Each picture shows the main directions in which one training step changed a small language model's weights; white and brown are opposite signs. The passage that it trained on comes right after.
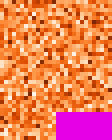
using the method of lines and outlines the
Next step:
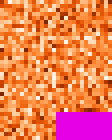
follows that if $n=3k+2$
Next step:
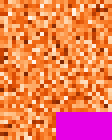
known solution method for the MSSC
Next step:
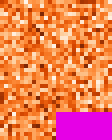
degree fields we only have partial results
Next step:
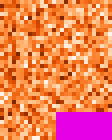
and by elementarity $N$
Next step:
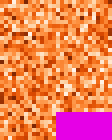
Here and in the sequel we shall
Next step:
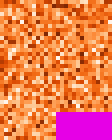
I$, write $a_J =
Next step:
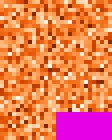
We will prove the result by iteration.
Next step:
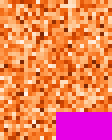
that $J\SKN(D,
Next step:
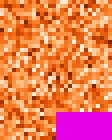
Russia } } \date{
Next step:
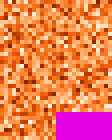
&=(\alpha \circ \beta)_{\mid
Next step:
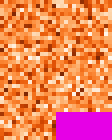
$n$ i.i.d. points
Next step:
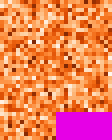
At last, we construct a natural
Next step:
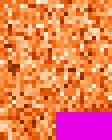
\newcommand{\aut}{{\rm Aut}}
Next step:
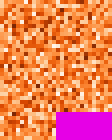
For the Weyl numerator, we sum
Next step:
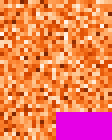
Infinite abelian groups},
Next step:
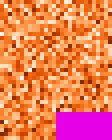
\rho^{(\alpha - \beta ,
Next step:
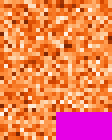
\times [0,T] \longrightarrow
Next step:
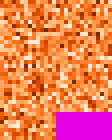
called {\it almost periodic on}
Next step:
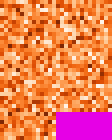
prove a similar result \begin{theorem} Let
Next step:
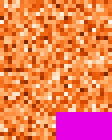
\eeqq \hfill \QED
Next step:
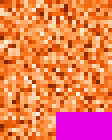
expressions for restricted partition function
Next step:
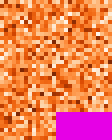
normal, but the difference is small.
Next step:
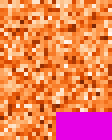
then the Laplacian $\D$ has
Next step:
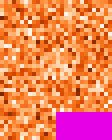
where each $Y_i$ is an
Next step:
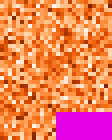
A \emph{measurable differential
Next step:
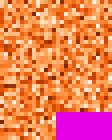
| Disrupted block |
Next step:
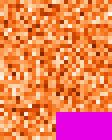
the weighted power-mean
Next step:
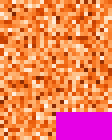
dispatch problem was proven and
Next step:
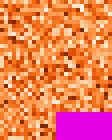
\end{theorem} The proof, based on
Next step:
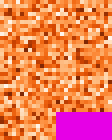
for coordinating a team of
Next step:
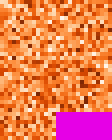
$e_{i}\longmapsto e_{i}$
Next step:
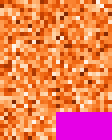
At most four partitions contain a class
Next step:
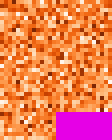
is not so. Then there would exist a
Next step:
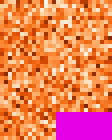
$u_\mathrm{hg}$) and the
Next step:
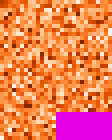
define the {\em Laguerre operator}
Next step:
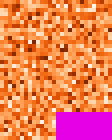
if we renounce to the condition
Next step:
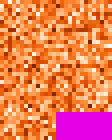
Daugavet property not only
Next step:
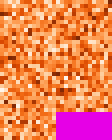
shares naturally a variety of
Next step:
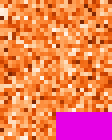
balance between the advection of error
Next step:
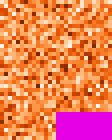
By equation (\ref{princIde}),
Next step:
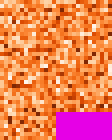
a gap (in addition to a
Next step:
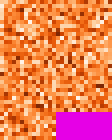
this completeness theorem we refer to
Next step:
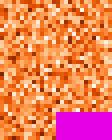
the inner product of the above sine sum with
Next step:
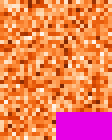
we still consider (5.5)
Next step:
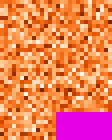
singular functions of the operator $A$ and the
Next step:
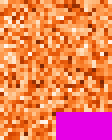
a coassociative morphism:
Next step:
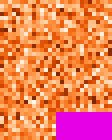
Applied Mathematics and
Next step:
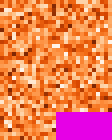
we recover the exotic aromatic
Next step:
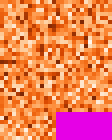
domains} The following lem\-ma
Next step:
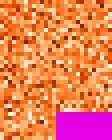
The following example clarify how to
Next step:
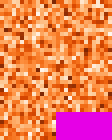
method from \cite{bou} and
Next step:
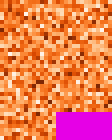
the principle is to do multiplication
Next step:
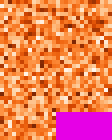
hence \begin{equation} \begin{aligned}
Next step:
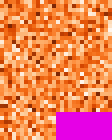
graph, then the whole right side
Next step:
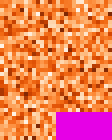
probability distribution of the log return,
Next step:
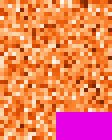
with $S(\brep')\iso
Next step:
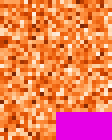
The following relations hold in the local
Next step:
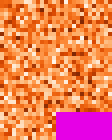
$adic$ expansion. We see
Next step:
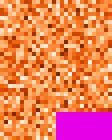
consisting of the matrix $A$ being
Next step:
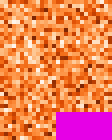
\begin{lemma} \label{Falpha}
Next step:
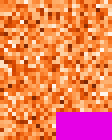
an end of $\mathcal S$. The terms {\em
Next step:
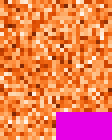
each $\alpha\in\mathcal{A}$, we
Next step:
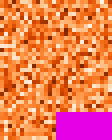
which are not locally symmetric; the existence
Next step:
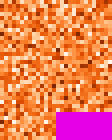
and there is an extension $$1 \to
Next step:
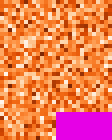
algebraically closed, non-archimedean
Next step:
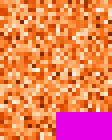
of the Green's function weighted on
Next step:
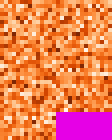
than $B$. If $p \mid \ell
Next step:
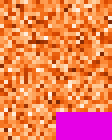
standard normal distribution. More formally,
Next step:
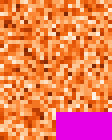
an hyperbolic periodic measure
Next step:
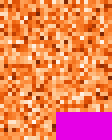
and only if the following PDE holds
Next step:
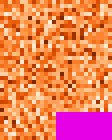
can define such an inscribed polygon
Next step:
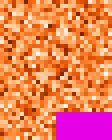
function (see Chapter 6 of
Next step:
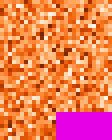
polynomials of the form $$\sum_{j =
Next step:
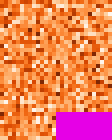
Laguerre and Jacobi
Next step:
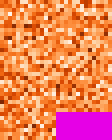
basic maximal rigid objects
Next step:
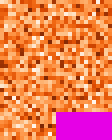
the weak flatness of the boundary of the
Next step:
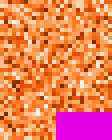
\begin{theorem} For every positive integer
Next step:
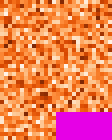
ore covering a maximum particle
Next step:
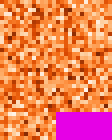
descendant of $T$ does not
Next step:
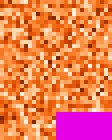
A Proof of the main theorem } In this section
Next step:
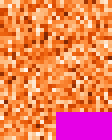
beyond the scope of this
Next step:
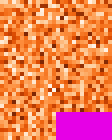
P$. Following tradition, we say
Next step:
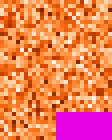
endpoints, the relations $=$ and
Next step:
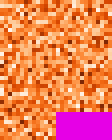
as \begin{subequations}
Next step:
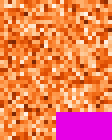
= C_\alpha \cap \bar{\alpha}$.
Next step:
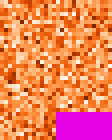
by : $$\overline{r_v} =
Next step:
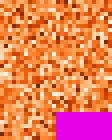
following lemma which in turn shows that the
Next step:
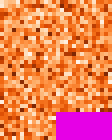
events in group $j$ until time
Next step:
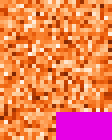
exist disjoint regular \gd sets
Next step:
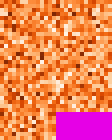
random signal. Noise $\bxi$
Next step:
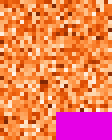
I_{n}$, the derivation of
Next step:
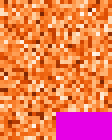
``extremal'' degrees.
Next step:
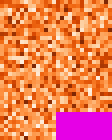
a part of a basis of $M$. Let
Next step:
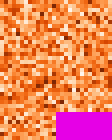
initial conditions (this case has been
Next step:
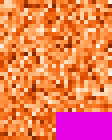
which appeared also in the theory of
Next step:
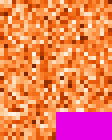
to generalize the above results to passive
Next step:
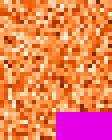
lower bound the maximal dimension of a
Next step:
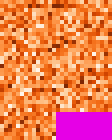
Laplacian is a (non linear)
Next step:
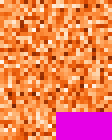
$P$ by a multinomial distribution that
